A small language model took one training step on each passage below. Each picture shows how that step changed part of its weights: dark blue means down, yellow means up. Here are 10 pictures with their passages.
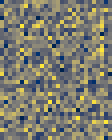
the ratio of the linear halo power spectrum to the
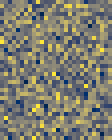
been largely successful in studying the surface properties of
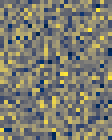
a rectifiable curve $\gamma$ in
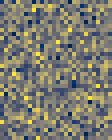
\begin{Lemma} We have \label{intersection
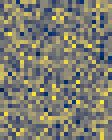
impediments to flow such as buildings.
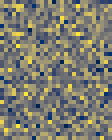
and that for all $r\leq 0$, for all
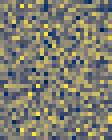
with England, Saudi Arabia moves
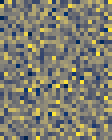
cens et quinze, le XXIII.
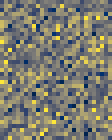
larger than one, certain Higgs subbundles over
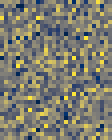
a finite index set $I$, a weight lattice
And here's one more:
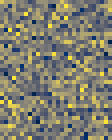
elements $\,a\,$ should be called the {\it right
